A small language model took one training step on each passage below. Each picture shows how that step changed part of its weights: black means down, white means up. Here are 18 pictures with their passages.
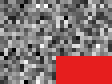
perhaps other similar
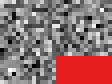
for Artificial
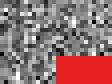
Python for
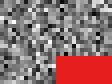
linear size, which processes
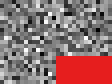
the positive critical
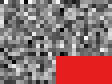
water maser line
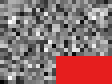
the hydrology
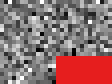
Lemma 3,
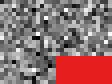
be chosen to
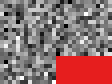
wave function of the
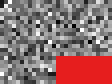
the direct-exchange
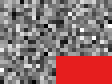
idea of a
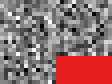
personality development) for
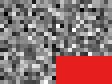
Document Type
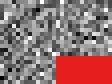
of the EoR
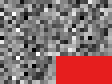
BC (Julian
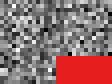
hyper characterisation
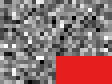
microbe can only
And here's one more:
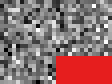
are considered ICI -
